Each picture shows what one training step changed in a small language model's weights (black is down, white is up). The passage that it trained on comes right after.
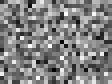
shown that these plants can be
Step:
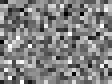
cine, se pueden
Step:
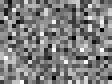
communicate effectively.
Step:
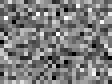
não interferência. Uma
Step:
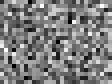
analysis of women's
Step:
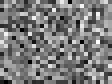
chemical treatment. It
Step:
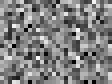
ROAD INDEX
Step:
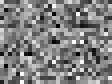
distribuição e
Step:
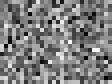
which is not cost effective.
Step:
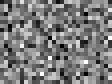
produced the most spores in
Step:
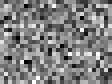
va bu muborak
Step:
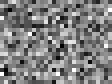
particularly those trained
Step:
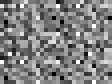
L G A N A D A B
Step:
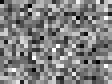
to ensure their rightful
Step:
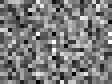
inflammation and reactive
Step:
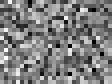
limits of WHO,
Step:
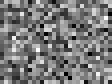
and variance. Any
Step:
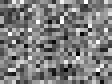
fulfill the educational
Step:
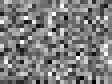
suas próprias
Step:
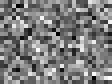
balki o'quvchi
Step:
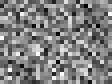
su 10 situazioni
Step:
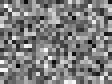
an adequate choice
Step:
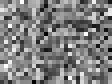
experiments. For the
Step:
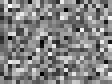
Сапин М.Р.,
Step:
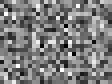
Uzbekistan No.
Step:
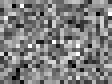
transition from being passive
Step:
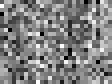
в інтернеті
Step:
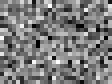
completing the task.
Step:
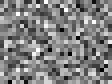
2. Payoz
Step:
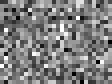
in low O_2
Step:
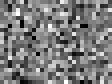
colposcopic examination
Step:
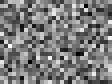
domains and has proven to
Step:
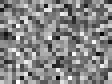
on the protoconch of
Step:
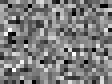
used to define the object,
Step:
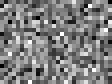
because it cannot
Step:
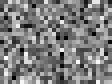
should be checked in
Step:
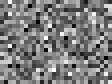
body. Analysis of
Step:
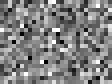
index of the under test
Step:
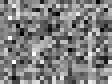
Kenjayev, Y.
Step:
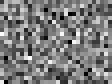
What does this look
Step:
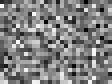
dem Museum -
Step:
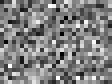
payda bolǵan
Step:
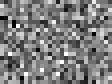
In order to reduce the
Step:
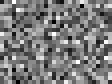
Physical parameters
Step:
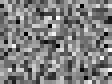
Philosophy Research
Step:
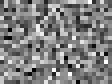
Acrididae w
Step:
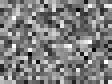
isheginen 400
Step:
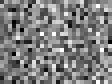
2002). The estimated
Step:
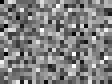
تجري في
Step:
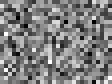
drugs is very
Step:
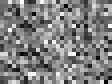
Digital: Successful
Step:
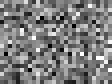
him and be entirely
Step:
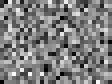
Dengan banyak
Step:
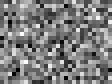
denotes the h^{th}
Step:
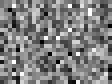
Sosyal Bilimler
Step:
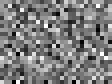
// Вестник
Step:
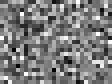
disabling symptom
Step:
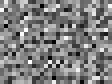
Flow. *Journal
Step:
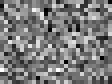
the researcher assesses data
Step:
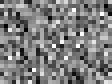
ҳамда озика
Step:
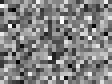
*International Journal of
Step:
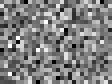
та стійких
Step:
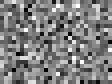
but the trend remains
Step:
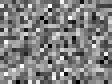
Work stress .532
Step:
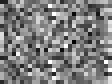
el objetivo fue
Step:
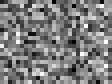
the supply chain by
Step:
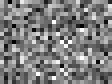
com o livro:
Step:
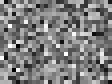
the ethnic groups that
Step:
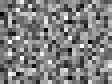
Martha Machado,
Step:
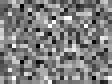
e assegurar o
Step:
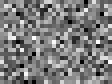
(circulating tumor
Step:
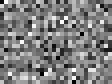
Руге И.
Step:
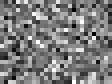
é usualmente falha
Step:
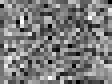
soil structure. These
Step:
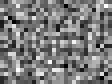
IPR Intellectual
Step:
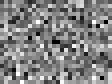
pK_a and $\log
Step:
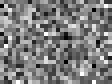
Odob bo'stoni
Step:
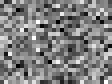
abandon him and his
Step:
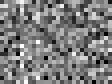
real public health problem whose
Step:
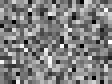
di felicità
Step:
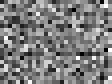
capture range simulation of the
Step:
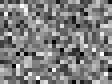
for any $c >
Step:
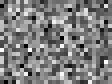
- Faradita,
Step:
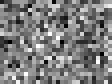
to determine the effect of
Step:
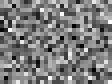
la arquitectura
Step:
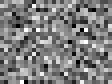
thinking, students,
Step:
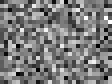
the 7th grade.
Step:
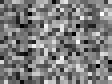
for their accessibility and
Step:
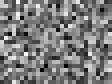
Citation: Blanco
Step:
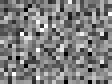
biri bo'lishi
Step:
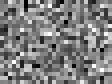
Robot programming,
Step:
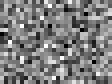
factors affecting
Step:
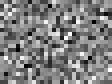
to build resilient,
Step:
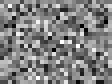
1. Таблица
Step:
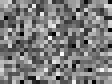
nature poem and a social
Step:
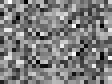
институтлар ва
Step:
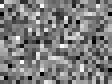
способи до
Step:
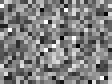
ему добиться
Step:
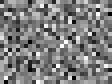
of the different species [36].
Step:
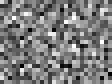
nurli qilish,
